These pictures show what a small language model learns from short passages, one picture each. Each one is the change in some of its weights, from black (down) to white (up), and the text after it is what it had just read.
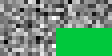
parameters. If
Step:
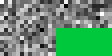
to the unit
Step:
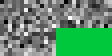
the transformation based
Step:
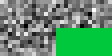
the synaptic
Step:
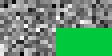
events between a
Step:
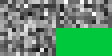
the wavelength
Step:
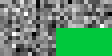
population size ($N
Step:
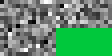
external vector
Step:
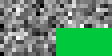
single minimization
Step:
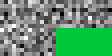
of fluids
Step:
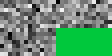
see that all these
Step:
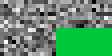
estudio. La
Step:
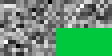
shape is shown
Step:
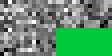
analytic continuations
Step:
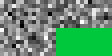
o devastador
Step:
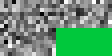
component of the
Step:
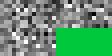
игры и
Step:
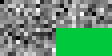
found that the
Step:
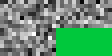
in the associated
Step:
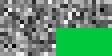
dépendante :
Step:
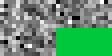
method we use the
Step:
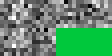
SANE disc
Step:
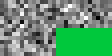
theoretical framework showing
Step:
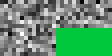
in the previous
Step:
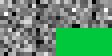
running mass,
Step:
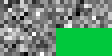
and fast
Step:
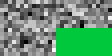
the context of
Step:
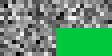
parameter difference, were
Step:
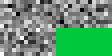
aparte de
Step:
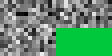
deltas can
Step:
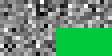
These percentages
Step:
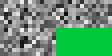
length expression of
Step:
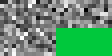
stems from
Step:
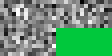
на рынке
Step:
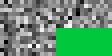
and to further
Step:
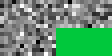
transition temperatures,
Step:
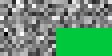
total contrast
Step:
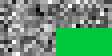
sequence of
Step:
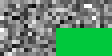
Education and
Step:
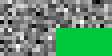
possible to explore
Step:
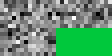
and chronic
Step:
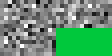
classical particles at
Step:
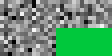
da adoção
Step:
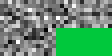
realidad a la
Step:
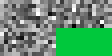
W tej
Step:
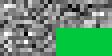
the WS is
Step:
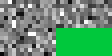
less neutral and
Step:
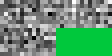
por quase
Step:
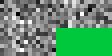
not predict such
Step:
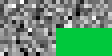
and hence on
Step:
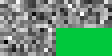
é utilizado em
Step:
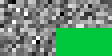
The distribution of times
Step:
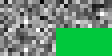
to the maximum of
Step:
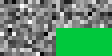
bir qator
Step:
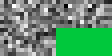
on the Dirac
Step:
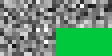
the winding
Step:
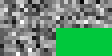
in Fig.\
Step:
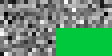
$\Delta E
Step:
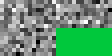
case, in which
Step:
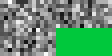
liberar el
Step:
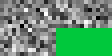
natural lip
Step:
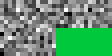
formação de
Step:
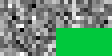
les dynamiques
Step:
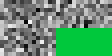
faoliyat turi
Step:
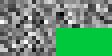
have used an
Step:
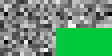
rol van
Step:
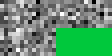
experimental results. This
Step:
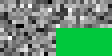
would have to be
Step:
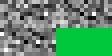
the optical LO
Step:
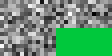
implementation of
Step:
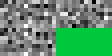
the magnetic length.
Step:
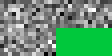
в этот
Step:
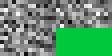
deceleration values
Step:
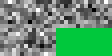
gambar 6
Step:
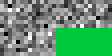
by Deep learning
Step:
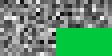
del cuadro
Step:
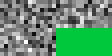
can intersect
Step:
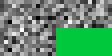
In writing
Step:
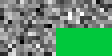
and greatly
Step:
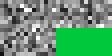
da Informação
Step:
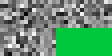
supported by the
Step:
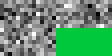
em algumas
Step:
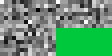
– Lei de
